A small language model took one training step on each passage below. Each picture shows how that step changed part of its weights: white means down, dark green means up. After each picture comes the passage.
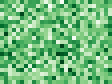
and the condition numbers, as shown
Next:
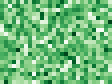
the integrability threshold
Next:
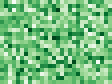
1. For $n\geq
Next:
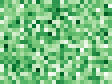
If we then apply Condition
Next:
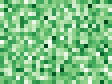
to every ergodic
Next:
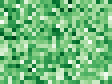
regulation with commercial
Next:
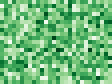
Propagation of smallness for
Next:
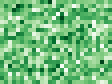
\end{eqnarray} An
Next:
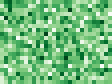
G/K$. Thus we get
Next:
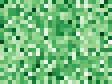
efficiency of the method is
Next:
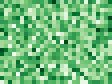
to the category of sets, we
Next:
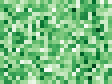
for the two-stage
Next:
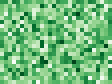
the covariances, which
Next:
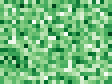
of the Besov spaces associated
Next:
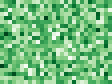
the curvature and intrinsic
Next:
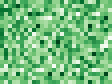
9th IFAC
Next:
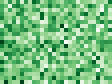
the smallest number
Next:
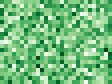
and that the participating
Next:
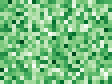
with indices, not with
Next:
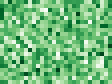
integer $m$, we have
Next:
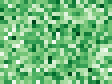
control of the bias of these
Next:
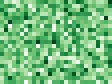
the form \begin{equation}
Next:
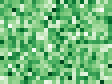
fixed pair $a, b$
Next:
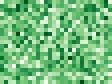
for the Basel Problem
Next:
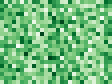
such high powers are
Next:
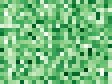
the second approach in the case of
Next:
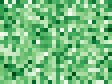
defined by a non-zero
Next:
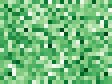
triangle $$\Psi_S \to
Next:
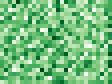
can be considered as a list
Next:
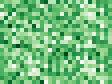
be a smooth projective variety obtained as
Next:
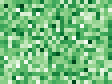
one in each row and that the
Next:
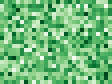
For example, stocks
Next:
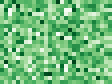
for any first order derivative, and
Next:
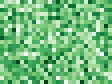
invertible after collecting at
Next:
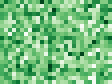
from $\sigma: \tilde Y
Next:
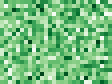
a folklore by
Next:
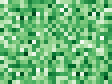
that destroy the
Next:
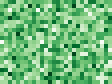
trajectory in the sequence
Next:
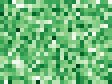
otherkeywords={\ ,
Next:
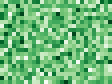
the fractional Riesz coordinate derivative
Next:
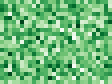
It is easy to see that the
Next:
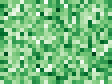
of a random matrix from the
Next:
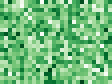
$n \geq k$. The
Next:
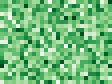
\cite{Ca}, on
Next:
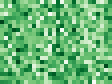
no critical diffusion in this
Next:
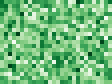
degenerate roots of $L$
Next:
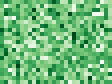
gives the system of defining
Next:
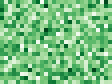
estimate via sparse or
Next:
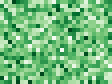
between infinite-dimensional Hilbert spaces
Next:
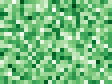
So $X$ can be
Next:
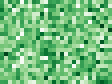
a wide number of different solution
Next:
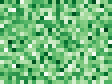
step response of such a
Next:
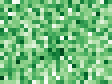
circle configurations have a
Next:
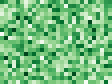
of the construction in order to satisfy
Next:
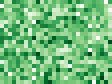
dominating measure $\lambda$,
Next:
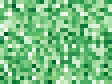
\in \Gamma$, there exists
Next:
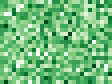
which is clearly different from the
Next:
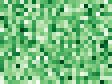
and their sum is $a$.
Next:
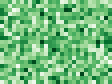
{\it a priori}
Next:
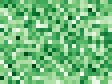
\cap A$ for all
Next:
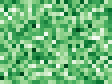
variety of dimension $n$ over
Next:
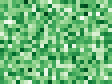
\infty$, in which limit our
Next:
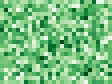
single- to two-stage
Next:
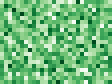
\right. $$ we have that
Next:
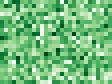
must have irrational mean
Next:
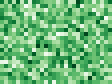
open subsets of $X$ containing
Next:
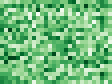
etc), because plants
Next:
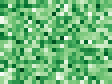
(3.6) under integral
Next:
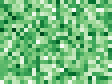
steady-state error,
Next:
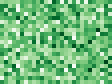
not direct to see that the density
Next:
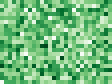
(e^{ i \lambda
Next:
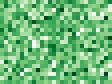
generalize the result in Lemma 1
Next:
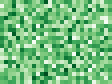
principal isotropy group of
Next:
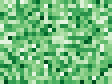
carry the dominant
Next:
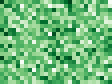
way, and only adding more
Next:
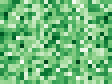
(12 hours). The
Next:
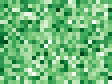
follows that monic polynomials $\{
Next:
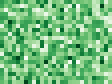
the above homogenization result
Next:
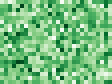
then the Noether's Theorem
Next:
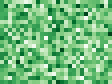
that may be used subsequently.
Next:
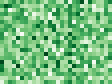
$A$ is an integral
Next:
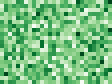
the form: $(I_L
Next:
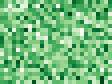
$L$-bridge depends
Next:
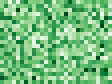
mass of $\bCL$.
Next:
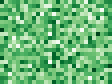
having fixed topology for infinite time.
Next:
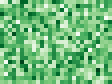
an $S$-ideal
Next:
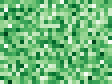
and the character degrees of
